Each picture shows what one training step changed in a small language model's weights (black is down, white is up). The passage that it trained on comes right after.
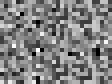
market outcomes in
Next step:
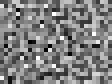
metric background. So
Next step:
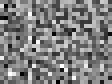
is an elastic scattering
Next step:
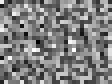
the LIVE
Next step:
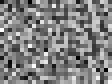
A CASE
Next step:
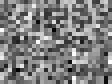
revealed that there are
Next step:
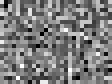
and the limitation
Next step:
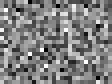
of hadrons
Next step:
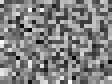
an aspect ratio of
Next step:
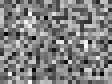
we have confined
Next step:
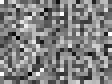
approximately 4.1
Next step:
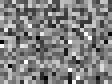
pseudopotential was
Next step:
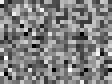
the ZDI
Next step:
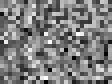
shown to occur in
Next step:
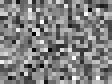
in IWO
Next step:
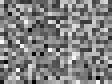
females who developed
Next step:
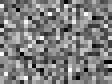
the result.
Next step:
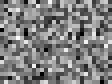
points), and the
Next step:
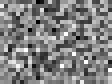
development spectrum.
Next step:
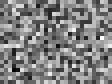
contact with standard
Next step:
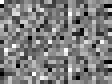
the increase in the
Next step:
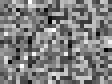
charge and strain
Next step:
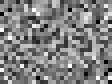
OLED devices
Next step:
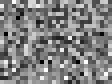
constants discussed above and
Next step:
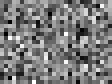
design deals with
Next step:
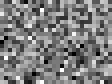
altitude at which
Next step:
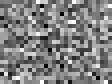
$\theta$ is
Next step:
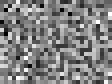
and tensile
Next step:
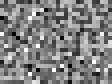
used. Figure 11
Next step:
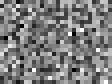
more extended than the
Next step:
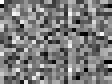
the value of the
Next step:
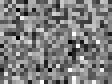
galactic halos
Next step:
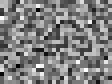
today's time as
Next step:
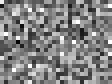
the PHEV
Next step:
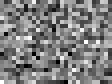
background color combinations are
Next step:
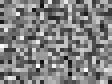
critical, as it
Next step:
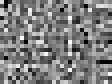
and from this,
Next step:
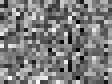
terminated by the
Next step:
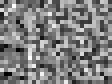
to guarantee
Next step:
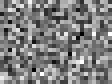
behavior and changes its
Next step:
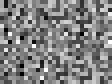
GeV and for
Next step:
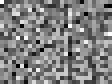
the possible background sources
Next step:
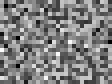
employing technology
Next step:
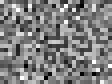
shapes. An extension
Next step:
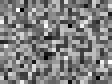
little background knowledge about
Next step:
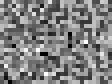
different products, the
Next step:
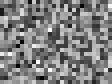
optimisation problem in
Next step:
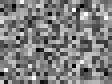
approach to do
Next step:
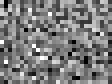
and welfare
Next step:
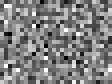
therefore conclude that the
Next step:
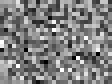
sequence being modelled
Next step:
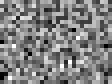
seven segment in
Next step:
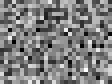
experiment, we find
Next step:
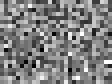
efficiency of the formation
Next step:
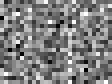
an approach that offers
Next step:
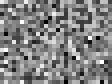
The drug under this
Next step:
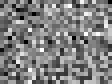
has been found for
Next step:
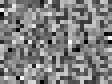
to the variable
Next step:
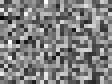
with game characters which
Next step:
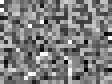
of the presence of
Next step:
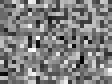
axis is imposed
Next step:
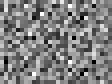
Physical quantities will
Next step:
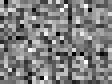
from quasiperiodic
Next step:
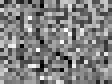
when they instructing
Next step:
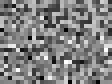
observe the pattern that
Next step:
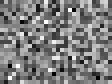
• System 1:
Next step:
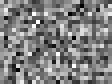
equivalents as reflected
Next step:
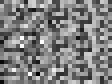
velocity $\Omega$,
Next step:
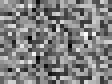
presence of six
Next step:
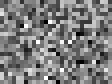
ownership or
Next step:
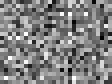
any sufficiently large value
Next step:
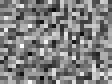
location map after
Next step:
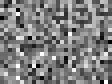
as a proxy
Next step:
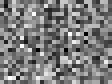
determined by the background
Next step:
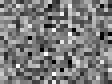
any possible connection between
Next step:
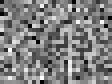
track of the availability
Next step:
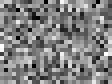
specification Cost
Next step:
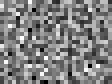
power production in a
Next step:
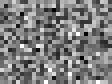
achieved by agent
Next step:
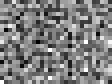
purposes, including medical
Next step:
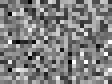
--- which forces
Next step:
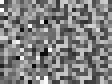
of features that
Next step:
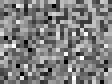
These equivalent electric and
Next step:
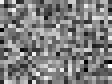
improve the response
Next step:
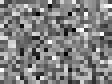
this double counting
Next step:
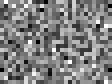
were carried out at
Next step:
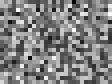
arranged as
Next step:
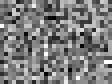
reducing the already lower
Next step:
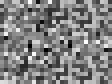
size and duration distributions
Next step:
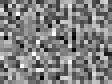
which are components of
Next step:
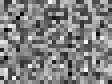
products, and
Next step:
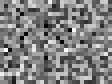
singularities with
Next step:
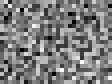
taken g/50
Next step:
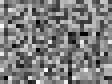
research infrastructure and guide
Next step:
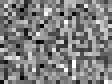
are calculated for each
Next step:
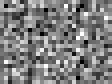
procedure requires multiple measurements
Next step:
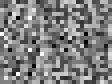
discussed after the
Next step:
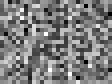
defined from matrix elements
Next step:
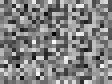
different lattice sizes have
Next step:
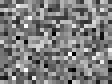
just wants to
